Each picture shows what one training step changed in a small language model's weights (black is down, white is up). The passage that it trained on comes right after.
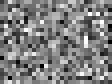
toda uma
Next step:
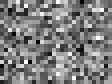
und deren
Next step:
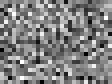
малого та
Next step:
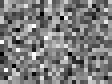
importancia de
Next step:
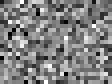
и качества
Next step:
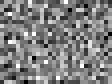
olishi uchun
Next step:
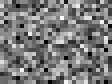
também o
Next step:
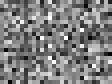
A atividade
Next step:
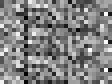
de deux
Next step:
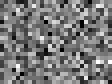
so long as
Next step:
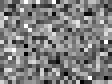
erros de
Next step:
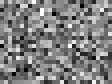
na Lei
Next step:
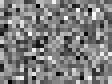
el año
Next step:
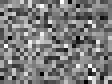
va samarali
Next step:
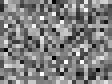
an art
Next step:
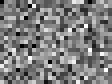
evidente que
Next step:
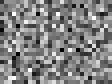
: ЗАО
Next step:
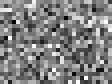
perfil da
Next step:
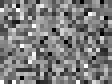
Ona tili
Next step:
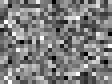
бу эса
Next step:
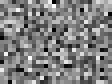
un delict
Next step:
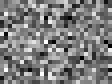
ham. Shu
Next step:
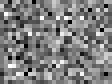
los dá la
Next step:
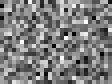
va ochiq
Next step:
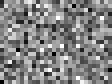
decir que
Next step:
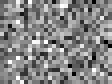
A.; van
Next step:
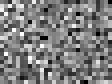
guru dalam
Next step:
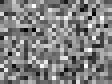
put a
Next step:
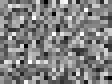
con los indios
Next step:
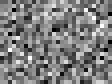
un interés
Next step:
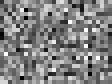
: à part
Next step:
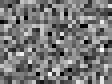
o sistema interno
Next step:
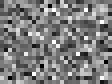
capa fina
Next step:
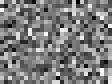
uchun sarf
